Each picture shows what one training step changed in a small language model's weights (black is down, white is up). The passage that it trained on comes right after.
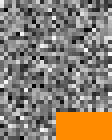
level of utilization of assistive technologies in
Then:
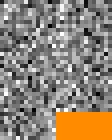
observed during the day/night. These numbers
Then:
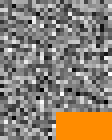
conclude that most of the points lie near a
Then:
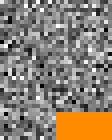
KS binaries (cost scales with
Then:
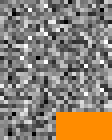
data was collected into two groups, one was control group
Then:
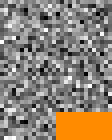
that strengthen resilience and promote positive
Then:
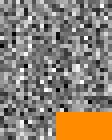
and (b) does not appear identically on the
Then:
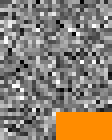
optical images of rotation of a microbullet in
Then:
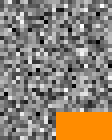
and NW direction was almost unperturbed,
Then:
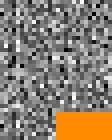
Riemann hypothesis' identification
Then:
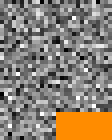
multiple turbulent cells along the line of
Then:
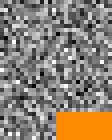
of technology in classrooms. Global educational
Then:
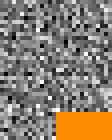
at risk the security of the GSM based
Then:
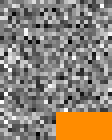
of the name it was transferred to
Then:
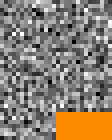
redshifts, and hence a
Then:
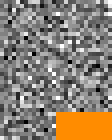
contracted differently For small $p$ we
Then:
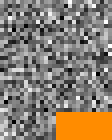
can provide needful informations for a successful
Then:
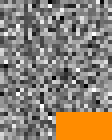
requiring US forces withdraw from
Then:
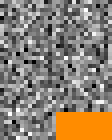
0.60 suspiciously,
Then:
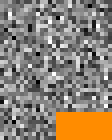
main equivalent were as under. 2 Males =
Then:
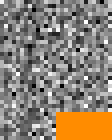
explanatory variables used in this research are: age
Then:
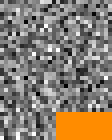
"Oxidation by atmospheric
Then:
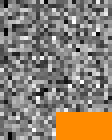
1p1h excitations are induced by the
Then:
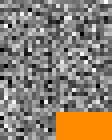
$$\frac{\partial \rho}{\partial t}
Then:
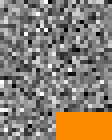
spectrum exhibits a ``sub-natural''
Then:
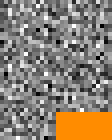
Abney, Rev. of Mod.
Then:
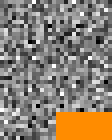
the country at an anniversary session of
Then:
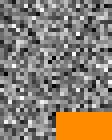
frameworks for the task of paratope prediction.
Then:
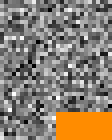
control. She can be contacted at
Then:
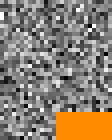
the previous measurements of Fredrikson and
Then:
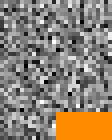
areas of the house or to convince
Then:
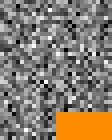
density of string loops with a loop length
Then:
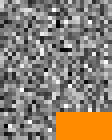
with respect to photon energy E and atomic
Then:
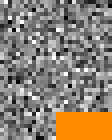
to yield the proposed spreading code. Note that
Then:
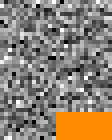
machines to ensure effective cleaning.
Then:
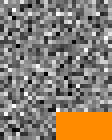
light intensity) as an external stimulus.
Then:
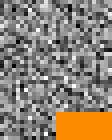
understanding, while in some instances also explicitly being
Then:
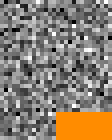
regression analysis on model 1 GDP is the
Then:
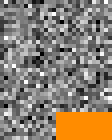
types of intraband resonances. In
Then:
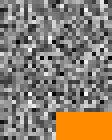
speed, and is appropriate for the angular distribution
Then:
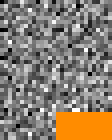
second, third, and fourth plot displays
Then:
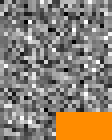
free to apply their judgment and critical
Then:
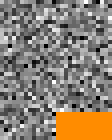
is best known for link-community finding
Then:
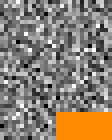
participants (24 from the industry, three from
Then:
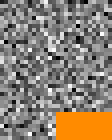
women are half of society, with the presence
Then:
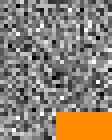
ReLU and softmax functions can each be
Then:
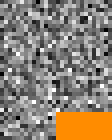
ELH, we calculated the SM/SV
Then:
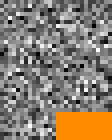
\cdot \partial_2 \right)$, and
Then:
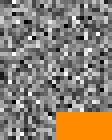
energy with respect to the average fermi energy for normal
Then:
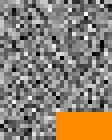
T1 was not significant. The Group by
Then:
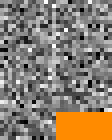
counterparts at other wavelengths are discussed
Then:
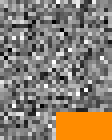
students' linguistic environment at home,
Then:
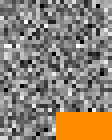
are consistent with the earlier fits.
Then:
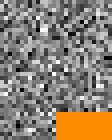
solid substratum, which helps us to
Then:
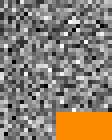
this framework, we propose a controlled experiment where
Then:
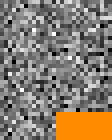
for sufficiently large $c$. In this case it
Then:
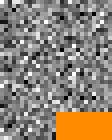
These provide the structural basis for conscious
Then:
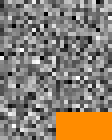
Experimental Science and Applications in the
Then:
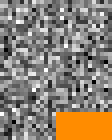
current position which includes occasional leaping
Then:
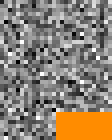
provides strong estimates of ground-wind minimally
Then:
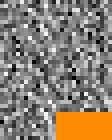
is, or during the past three years was,
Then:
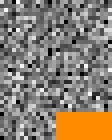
quasistatic fracture solutions in the
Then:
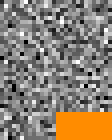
model, we ignore later to simplify the
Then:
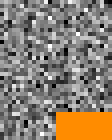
on a torus that, being a flat
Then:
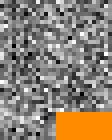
with providing better services to customers along with an
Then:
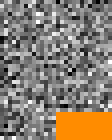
protostellar disk. We find that soft
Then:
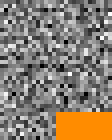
Transform (FT) can provide a spectrum of
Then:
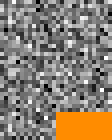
of ensembles of cross correlation functions
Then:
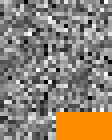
(prior information). For any unbiased
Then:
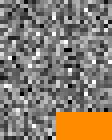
in good agreement with particle tracking simulations.
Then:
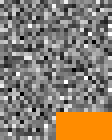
visualize these results. Scalability performance analysis In
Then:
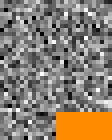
to limitation of the experimental resolution, the recorded
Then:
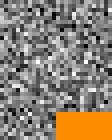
Table 7 shows the Job Performance of
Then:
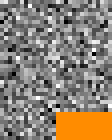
semiclassically unstable if there is
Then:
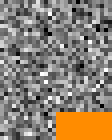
achieves a modularity score of
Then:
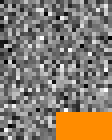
The first TRIPLE ThatCamp 11
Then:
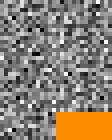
major operational positive. The Lehman
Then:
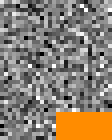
events, they do not necessarily become traumatic
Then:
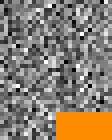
*known_as* labels) of
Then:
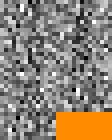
'women's' topic [6].
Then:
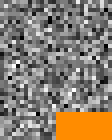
$\rho$ and the cross section $\sigma$, and
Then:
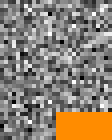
al. 2018; Haralanov et
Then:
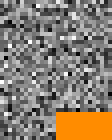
2D magnetic semiconductor. To this
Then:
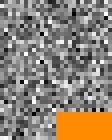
us to identify the characteristics of these modes in detail.
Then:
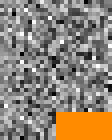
necessary step to extend this to higher affine
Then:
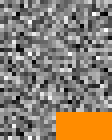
soil chemical properties [10]. In their study,
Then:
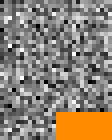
at the same time this also shows that the $\hat
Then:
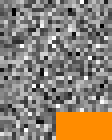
monitoring of the tissue regeneration and
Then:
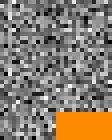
Pannekoek of the University of
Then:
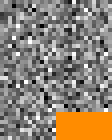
therefore potentially affect the consistency of the data.
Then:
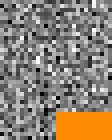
It is therefore not at all a given that a
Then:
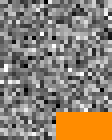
excitation energy is increased to $130
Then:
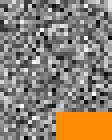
Thesis 1 *What is effectively calculable
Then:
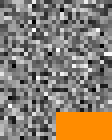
the more they agreed about the social media
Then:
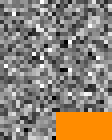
**Network Forensics:**
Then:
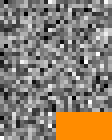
x},t)$ we simply substitute ${\bf
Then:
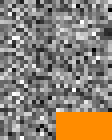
The template amplitudes are matched to
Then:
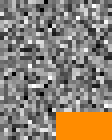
with molasses, fats or any
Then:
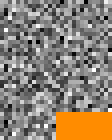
following points: 1. Routing traffic
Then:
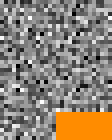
consumers' perceptions of brand
